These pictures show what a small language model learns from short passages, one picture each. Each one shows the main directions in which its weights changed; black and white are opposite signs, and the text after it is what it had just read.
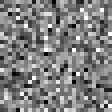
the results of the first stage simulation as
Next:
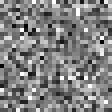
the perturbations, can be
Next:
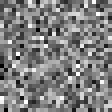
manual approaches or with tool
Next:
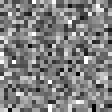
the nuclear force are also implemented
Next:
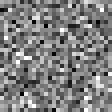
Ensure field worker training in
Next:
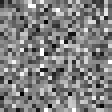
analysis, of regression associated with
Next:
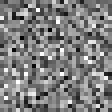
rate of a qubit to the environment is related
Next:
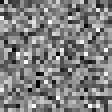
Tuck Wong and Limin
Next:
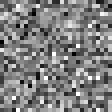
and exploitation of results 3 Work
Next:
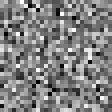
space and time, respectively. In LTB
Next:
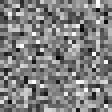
between the collected electric charge from
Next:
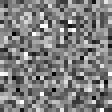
M.N. Shneider, and
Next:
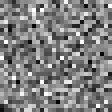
x$) . We also assume the
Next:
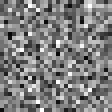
functionality was corrected, but
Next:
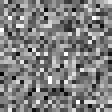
of genomic prediction is to use
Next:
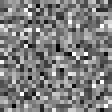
temperatures. Inset: MR between
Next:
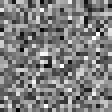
heaviest load prior to a
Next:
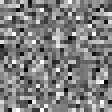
based on Linked Open
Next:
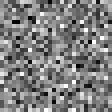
cluster has a different position angle
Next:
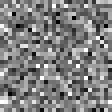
the UN forecasts both
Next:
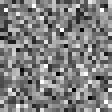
further the likelihood of
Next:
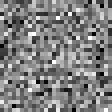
of nearby pixels. The
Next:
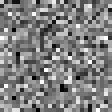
as templates to best fit the
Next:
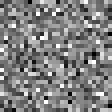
= 2 \varepsilon_e $ which
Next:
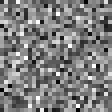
form was designed and was filled during
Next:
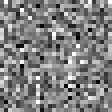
the nutritional value of plants and
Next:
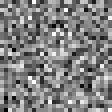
require also a good determination of
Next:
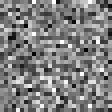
the objective is to perform a
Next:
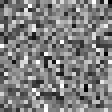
radiative transfer. This finding directly
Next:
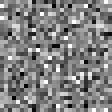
a feedback mechanism on product
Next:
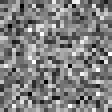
catalogue of services
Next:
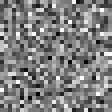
through social networks. *Asian
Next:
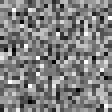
generally outperform GAMP.
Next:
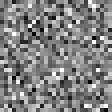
after conducting a Kansei
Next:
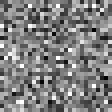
10 μs and have good
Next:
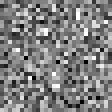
conducted between October 2019 and
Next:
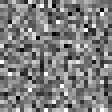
Liu, K. Wu,
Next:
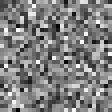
activities and career
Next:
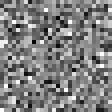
day with the GMRT at
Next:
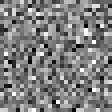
consisting of a single sensor element
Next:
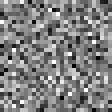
Professor, Department of
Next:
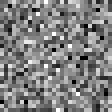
by keys. The workbook also
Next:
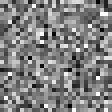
and Liu, Chuanjian
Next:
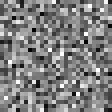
clusters labeled by
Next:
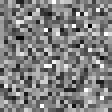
later on, the size and variety of
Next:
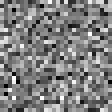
and not many students are exposed to them;
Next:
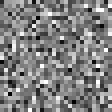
that to update information is the
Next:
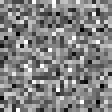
the selection of the relevant
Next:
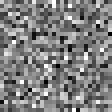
the frequency of contributing factors
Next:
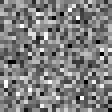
developed that is valid under conditions of high
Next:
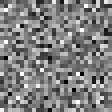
slide towards the equator due to
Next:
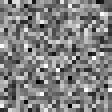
and pay attention to the needs
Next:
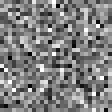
the maximum response of each
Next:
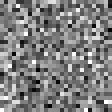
luminosity is nearly
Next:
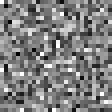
found that children in our study had a
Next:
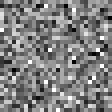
not be advisable, and these
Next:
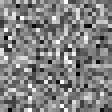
\cos {\left( \phi
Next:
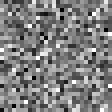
of the finished product.
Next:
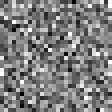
FN. The incidence of
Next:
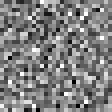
are expected to generate particles up to
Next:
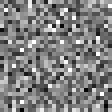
actually found to be rotated
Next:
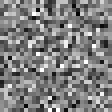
from the Crab Nebula
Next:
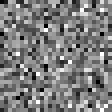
operative delivery. The available
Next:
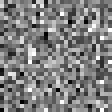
a smooth, connected,
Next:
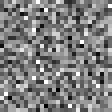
warming potential equal to 140,
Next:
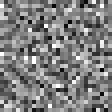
eye-tracking data to not
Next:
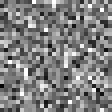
a special focus on the influence of
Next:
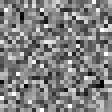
to extract unambiguously the
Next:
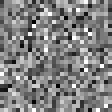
that are engaged on a
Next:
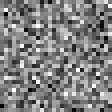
postoperative risk after one
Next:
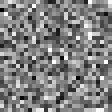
a suitable multi-task
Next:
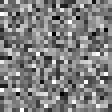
be relatively disadvantageous in
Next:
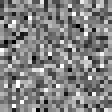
regions. Conclusion The progression from
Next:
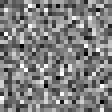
quantum mechanical phenomena. As
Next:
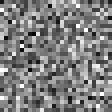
university that are the source of information,
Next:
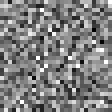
its Hermitian conjugate,
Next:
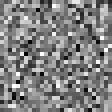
logging and remote audit
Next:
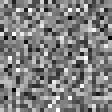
$\cm_1$ to the central
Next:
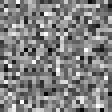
(e.g. sensor network)
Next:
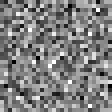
biomass (Figure A3.1,
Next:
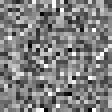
the study. The authors declared
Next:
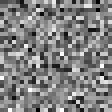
banking* tools to improve
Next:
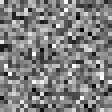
given a held-out calibration set
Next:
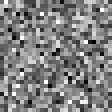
limited or even false understanding of
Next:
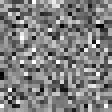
the roll-off wavelength
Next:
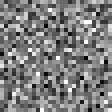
is constitutional emirate and
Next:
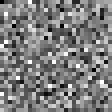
Sulaymaniyah –
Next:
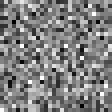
they do not mislead voters
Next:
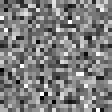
rate of 75%. The average length
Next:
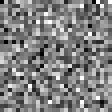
has nearly equivalent
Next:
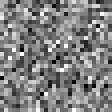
and reduce blocking probability
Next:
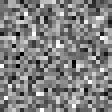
librarian image, and low
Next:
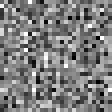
\section{Quantization of the
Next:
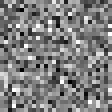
cocopeat, paranet
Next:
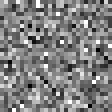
corresponding author. Ethical considerations The
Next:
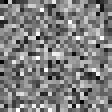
specified model using state space search.
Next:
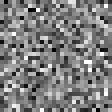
larger deviations from GR. The
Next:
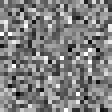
it is the case for our photon
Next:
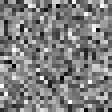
healthy people and patients
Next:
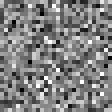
and assuages the learning needs of
